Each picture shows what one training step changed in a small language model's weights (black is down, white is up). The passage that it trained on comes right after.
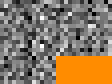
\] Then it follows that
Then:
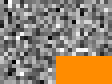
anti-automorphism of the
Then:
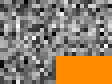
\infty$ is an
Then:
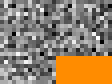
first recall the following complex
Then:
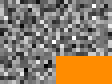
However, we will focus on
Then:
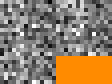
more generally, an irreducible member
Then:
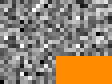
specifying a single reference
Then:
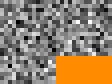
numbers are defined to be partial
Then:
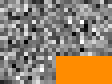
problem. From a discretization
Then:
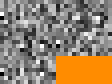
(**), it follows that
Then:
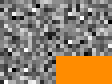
New Efficient Stochastic
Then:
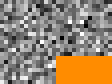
structures. The origin of such
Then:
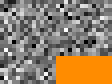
Namely, it consists of
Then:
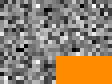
case, we get the limit
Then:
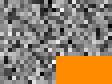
Section 2. This way,
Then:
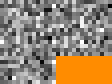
is open, there exists
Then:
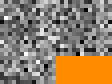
From now on we can
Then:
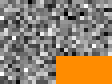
EV charging load and
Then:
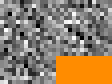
= {\mathcal L}({\mathbb
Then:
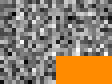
waves, and the largest
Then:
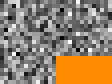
before: the left-hand
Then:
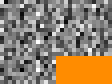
compact spaces, set\\
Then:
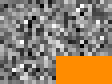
of the theorem. Since both
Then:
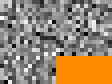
called a stable Higgs
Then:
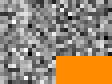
T. Graber.
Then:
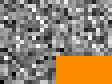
$K$ and where
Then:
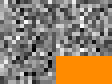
is sent into its compact
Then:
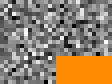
Utilization of the approach
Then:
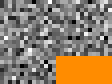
Fredholm when posed as a
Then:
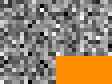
est la s\'erie
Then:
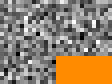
exists a block $Y$
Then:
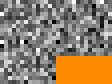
(not normalized) sets of
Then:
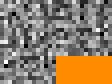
way, the only difference is
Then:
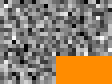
only part of our algorithm for
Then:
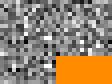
is a measurable function of
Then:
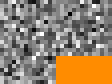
some remarks on the
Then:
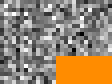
is non-zero for
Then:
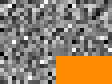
the invariants \bdm
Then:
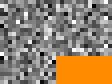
+ \frac{\tl
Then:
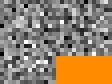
definition, a weakly differentiable mapping
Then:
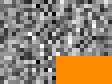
a half-plane contained sufficiently
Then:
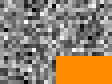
\operatorname e _{R'}
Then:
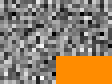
spectral sequence implies (i);
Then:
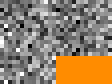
. \een By definition
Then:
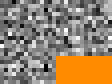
$i$, and let
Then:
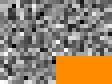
the Hardy function is
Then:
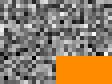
Holt has the following
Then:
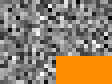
discrete time points in order to
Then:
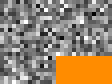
\choose m-2}
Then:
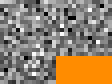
von $X$
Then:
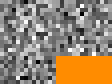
of a cusp form
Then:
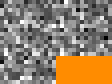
Banach space, whose definition is
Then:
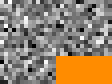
${\mathbb Q}$-irreducible
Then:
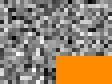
existence of such a decomposition
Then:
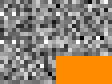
as mentioned above (see also
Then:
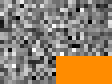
with random coefficients, it seems
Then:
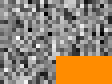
point and then optimizing leads
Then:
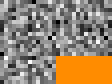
a derived equivalence between two
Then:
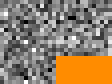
Applications to PDEs and
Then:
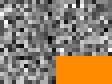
higher genus orientable surfaces
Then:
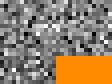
H_\tau$ invariant.
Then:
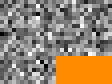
is compact, we may assume
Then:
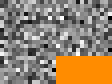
comparer la combinaison
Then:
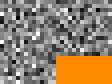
(5). We call the
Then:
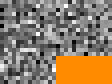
U_2)$ invariant under
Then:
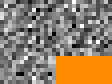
computational process is split into two
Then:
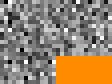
coincident on $S$,
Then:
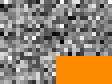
\item $X$ is
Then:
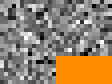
the coordinates. The original
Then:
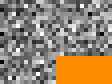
\equiv$ 1 or 4
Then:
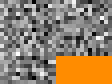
two kinds of
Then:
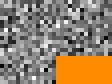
representing the ground state of
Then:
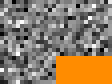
\subset X$, so we
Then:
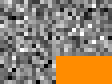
group over hermitian fields and
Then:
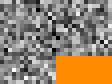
and $Q$ are equivalent
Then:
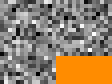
linear operators from a Banach space
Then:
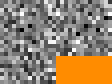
in [9], who also
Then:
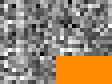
and the {\it separation
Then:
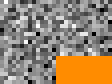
a boundary intersection which was not
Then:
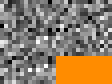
Let \begin{equation*}
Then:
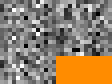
the new state variable $g
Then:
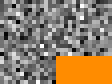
trade-off between the
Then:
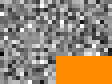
phenomenon occurs with the
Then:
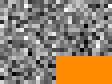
direct computation. Evaluate
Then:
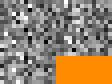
over a complex two-plane
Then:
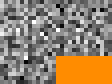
colors must be used in
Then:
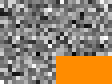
Castro \at Department
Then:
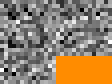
generalized Langevin
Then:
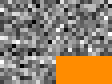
\pf The implications
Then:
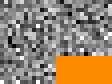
Iran. \par
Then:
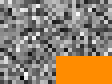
$U$ in the following
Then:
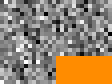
for any $0 \leq
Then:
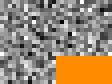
five years. His analysis
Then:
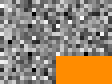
le th\'eor\`eme
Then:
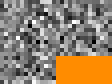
functions that are constant on any
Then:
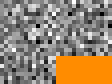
et en applicant le
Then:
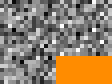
\medskip {\bf Corollary
